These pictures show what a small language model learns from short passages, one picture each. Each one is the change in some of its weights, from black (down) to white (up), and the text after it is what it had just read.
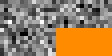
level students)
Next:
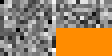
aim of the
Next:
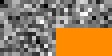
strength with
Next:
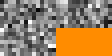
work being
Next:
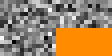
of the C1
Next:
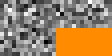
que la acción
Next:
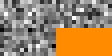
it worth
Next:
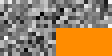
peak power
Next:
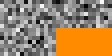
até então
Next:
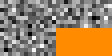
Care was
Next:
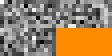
defined service
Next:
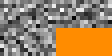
de atuns
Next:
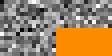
its rarity
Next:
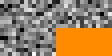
Estado como
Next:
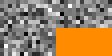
of human being
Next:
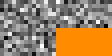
de actores.
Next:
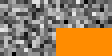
and clinical
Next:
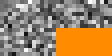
and lignin
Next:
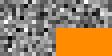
la pluralidad
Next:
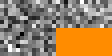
The authors
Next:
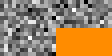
before the
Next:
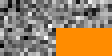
foremost social
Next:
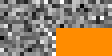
and General
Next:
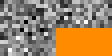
structural equation
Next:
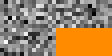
solely on
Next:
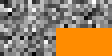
in Sports
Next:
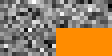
the context of
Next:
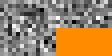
process is sensitive
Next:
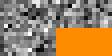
during several
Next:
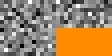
dass sich
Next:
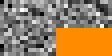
weather and
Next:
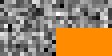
method, such as
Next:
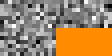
no s' fa
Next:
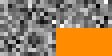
having an
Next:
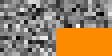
more questions
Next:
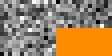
for members
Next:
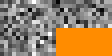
the study and to
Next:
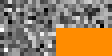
traits or
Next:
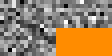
pen recording
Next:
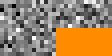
compared with
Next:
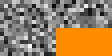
give and
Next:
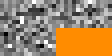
that requires
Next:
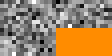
the history
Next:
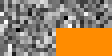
uma delas com
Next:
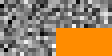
contra a
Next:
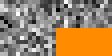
not noticed
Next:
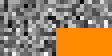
= joka
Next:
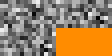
and the school
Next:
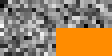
cavity is
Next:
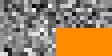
an annual
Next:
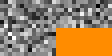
There are
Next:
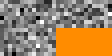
faithful have
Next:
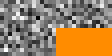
is elevated
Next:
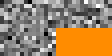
are built
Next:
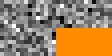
față de
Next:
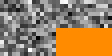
leads to
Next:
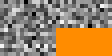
and 3. The
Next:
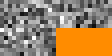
of these two
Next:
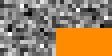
в виде
